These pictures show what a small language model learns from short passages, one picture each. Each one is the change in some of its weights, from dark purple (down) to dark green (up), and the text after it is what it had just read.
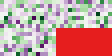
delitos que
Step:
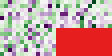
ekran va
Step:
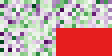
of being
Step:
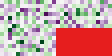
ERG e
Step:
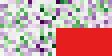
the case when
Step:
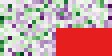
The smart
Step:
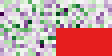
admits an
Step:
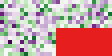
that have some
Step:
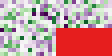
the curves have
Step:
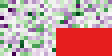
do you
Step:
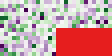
das Kind
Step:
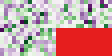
Patients with
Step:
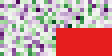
dense, and
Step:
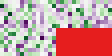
its intersection
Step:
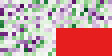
to approximate
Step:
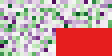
graduada em
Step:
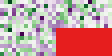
research. The
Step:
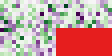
the action space
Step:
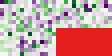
the central
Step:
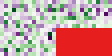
construction of the
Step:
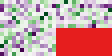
Table 2.
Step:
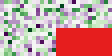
no indication
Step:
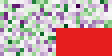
small abuse
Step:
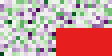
bois bu
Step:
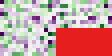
the definitions
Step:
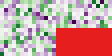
to gene
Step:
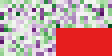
the pottery
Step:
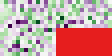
de mudas
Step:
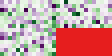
Gas High
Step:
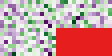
function such that the
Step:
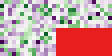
that serum
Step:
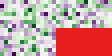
The average
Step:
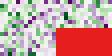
growth in
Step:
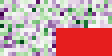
The efficiency
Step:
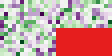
a process that
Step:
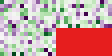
el instante
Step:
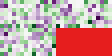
need to take
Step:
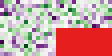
state. This
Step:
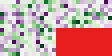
for Developing
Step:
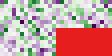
all $k
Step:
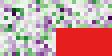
time is a used
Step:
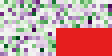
and debt
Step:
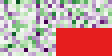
followed by
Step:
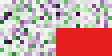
reveal their
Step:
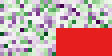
so how
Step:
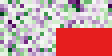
percent chance
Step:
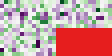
built for
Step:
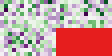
of motivation
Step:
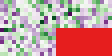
the function defined in
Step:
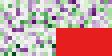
room for
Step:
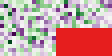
As results,
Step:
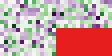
also prove a
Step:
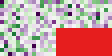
for the inclusion
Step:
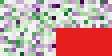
is chainable
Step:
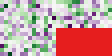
моє –
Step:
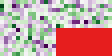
to treat
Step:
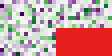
Lower surface
